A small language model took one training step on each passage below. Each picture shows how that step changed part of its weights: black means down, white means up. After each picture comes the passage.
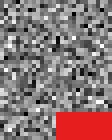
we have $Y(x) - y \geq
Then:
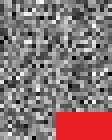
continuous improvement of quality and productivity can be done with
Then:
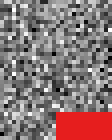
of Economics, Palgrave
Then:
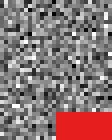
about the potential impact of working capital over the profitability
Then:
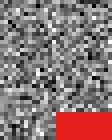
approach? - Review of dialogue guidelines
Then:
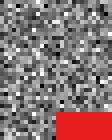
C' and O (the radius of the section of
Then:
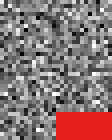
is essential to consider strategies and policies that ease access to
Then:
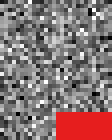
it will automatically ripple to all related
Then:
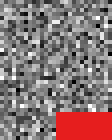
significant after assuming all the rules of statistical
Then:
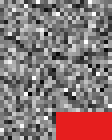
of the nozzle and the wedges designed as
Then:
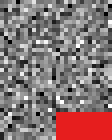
the natural one (513 PLN/ha).
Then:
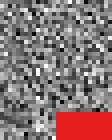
editor who is truly trying to
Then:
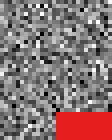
as malls, Project management triple constraint has
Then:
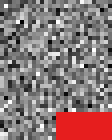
natural events of the last years and the climate goals set by
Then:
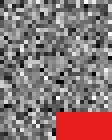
found in previous quarter i.e Q4
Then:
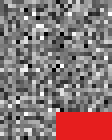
in the rhizome cells. In the
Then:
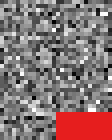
most significant sources of medicine. The medicinal
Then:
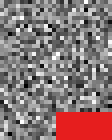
form while enabling formal verification, automated
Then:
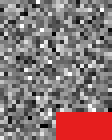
constituents of a legal system, it is
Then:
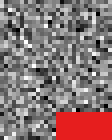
limit of quantification value (LLOQ), where it
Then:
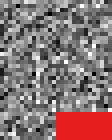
development. The use of technology for the management and cost of
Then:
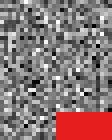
outdoor department were included in this study
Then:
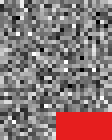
measurement procedure \mathcal{M} , so that
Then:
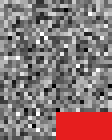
and 2064 under a policy regime that seeks a
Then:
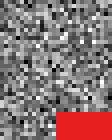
well as to trace the consequences of its
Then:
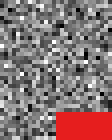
technique and stereology, it was possible to calculate
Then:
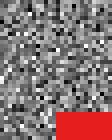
east. Its position is however not random, but
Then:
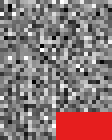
CAMELO E DE BOVINO
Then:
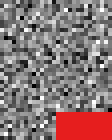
Project title ISBE – Infrastructure
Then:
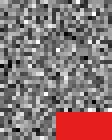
that the introduction of free traffic conditions that meet the
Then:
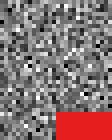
and the techniques for μCT volumetric image
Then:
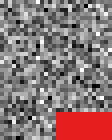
25). The pharmaceutical and
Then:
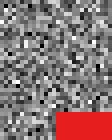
(Nunally, 1975). 4. Results and
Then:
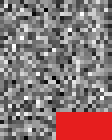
causes nephrotoxicity. According to our
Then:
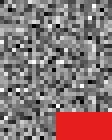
predicted a class, it was often correct, however,
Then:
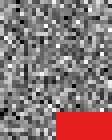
mixture was vortex for 5 min to get
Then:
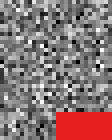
in Tamil Nadu. Infestation
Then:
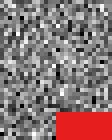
great impact on the chemical composition of spinach
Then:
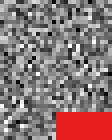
"Structural, Electronic, Optical,
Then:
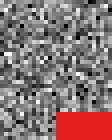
considerations for preoperative evaluation and subsequent management
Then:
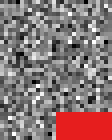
the formation of cracks in the concrete,
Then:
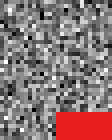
a coronally advanced flap using PRF.
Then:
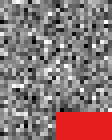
8-bit approximate adder design comparison in terms
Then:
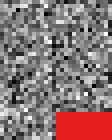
Name equivalences play a key role in this
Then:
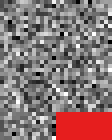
50 mV, frequency range was 500 Hz -
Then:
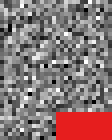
for the Q branch of the hot band
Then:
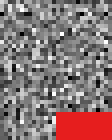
of money by cheating on online
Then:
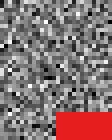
soil was sandy loam and was slightly
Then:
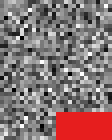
and Penamacor report average production levels below
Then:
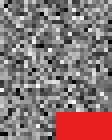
drawing 3. Verification of simulation model
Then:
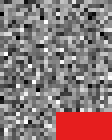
platform designed by IBM block chain services to
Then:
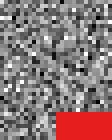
The systematic search for pollutants with emerging relative
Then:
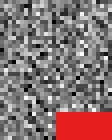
to mediate the relationship between the effect of
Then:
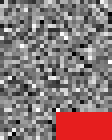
uttering one of the times of
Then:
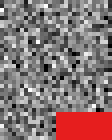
Discussion Most male bilateral
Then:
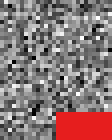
interpretation: APS; Drafting the
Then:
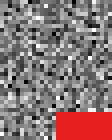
security matters the security risk analysis provided below (item
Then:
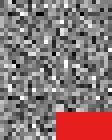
The soft wheat flour was passed through 125
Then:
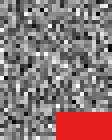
not a constant, meaning that each detection is characterized by
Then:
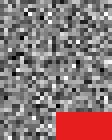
the experimental results demonstrated that the incorporation of
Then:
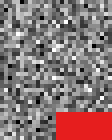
become young, there was a drastic change in
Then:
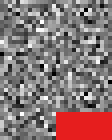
Fijalkow, and A. L.
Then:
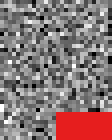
The contact stiffness was calculated according to
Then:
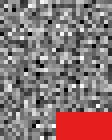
Bhaskar A. V.¹, Manus
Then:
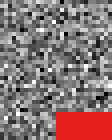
approach. *Remote Sens. Environ.*
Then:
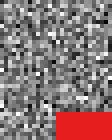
the entire fine aggregate may be a
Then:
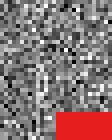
their solutions. Research using models is often the only possible way
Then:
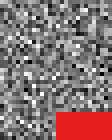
green movement for the preservation of the environment.
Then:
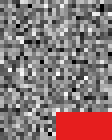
on Sabouraud Dextrose
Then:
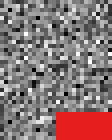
HSV (Hue, Saturation,
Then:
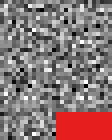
Schrödinger basin plays a
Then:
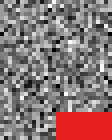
Institutions of higher education need to gear up for a
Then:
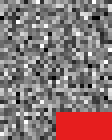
investments worth \$7.9 billion,
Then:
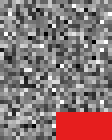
samples were filtered through regenerated cellulose
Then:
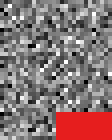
style="list-style-type: none"> •
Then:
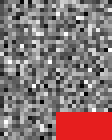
day of harvest indicated a comparable profile as well
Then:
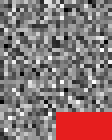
CFD Simulation of Surge Wave
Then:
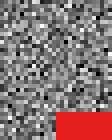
and t-test The conductivity data was similarly
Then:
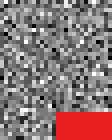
the teacher-in-charge/head
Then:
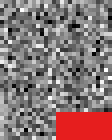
Please specify the alternative method your laboratory is
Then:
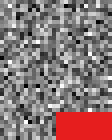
between the original and encrypted images, indicating
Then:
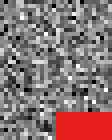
was higher than that observed in previous stages, this would
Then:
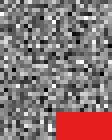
is employed under the ARDL approach framework.
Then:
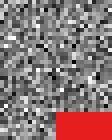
vehicles by vehicle class and then calculated the total
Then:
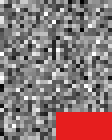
characteristic of the most successful Asian countries is the presence of
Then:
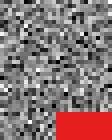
Product Manager and Chief
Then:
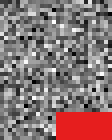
an attempt has been made to analyse the
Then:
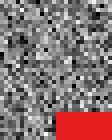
Wage Labor” LS. Significant
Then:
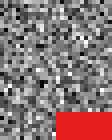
were housed in Plexiglas cages
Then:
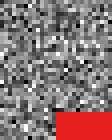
hydrocele). Transillumination will be negative
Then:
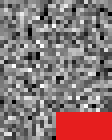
— *fairness, interpretability,
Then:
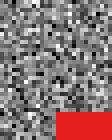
follows: - **Endometrium:** The
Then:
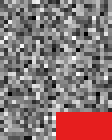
space, and applications (including an
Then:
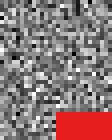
women use LAM know about LAM compared to 60 women
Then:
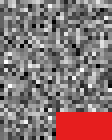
consumers of breakfast cereals with an
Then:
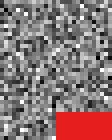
the ridges and in the region marked by a
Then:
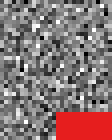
nature of the right to labor, if considered to a
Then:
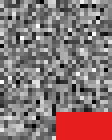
best split predicate for the root. The
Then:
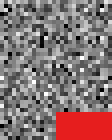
Finance Committee The Finance Committee
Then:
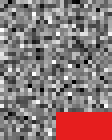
identify, collect, evaluate and summarise primary research
